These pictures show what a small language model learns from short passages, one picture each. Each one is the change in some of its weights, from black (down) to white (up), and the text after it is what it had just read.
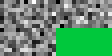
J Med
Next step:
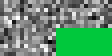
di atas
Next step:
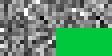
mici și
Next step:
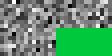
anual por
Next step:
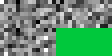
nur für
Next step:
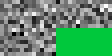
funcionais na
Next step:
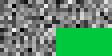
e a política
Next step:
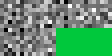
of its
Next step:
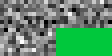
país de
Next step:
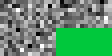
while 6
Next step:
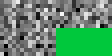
feito por
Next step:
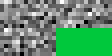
comunidad que
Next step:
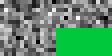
и уровни
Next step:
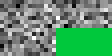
ved in
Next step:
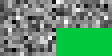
y Salida
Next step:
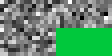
процесса и
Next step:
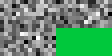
cuando el
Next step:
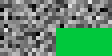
principale :
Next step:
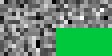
shu asosda
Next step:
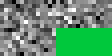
положения в
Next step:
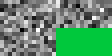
en eski
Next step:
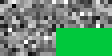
respaldo ao
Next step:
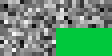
en IUT
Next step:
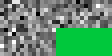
partir da
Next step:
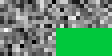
asoslar bilan
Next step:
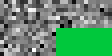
Quel que
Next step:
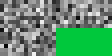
la necesidad
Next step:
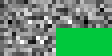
and product
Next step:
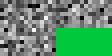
: bella
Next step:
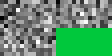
Oston de
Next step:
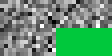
se producen
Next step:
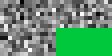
baliq va
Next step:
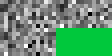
companies and
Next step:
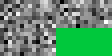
startes op
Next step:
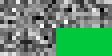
serie de
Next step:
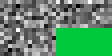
compreender na
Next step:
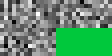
comme «
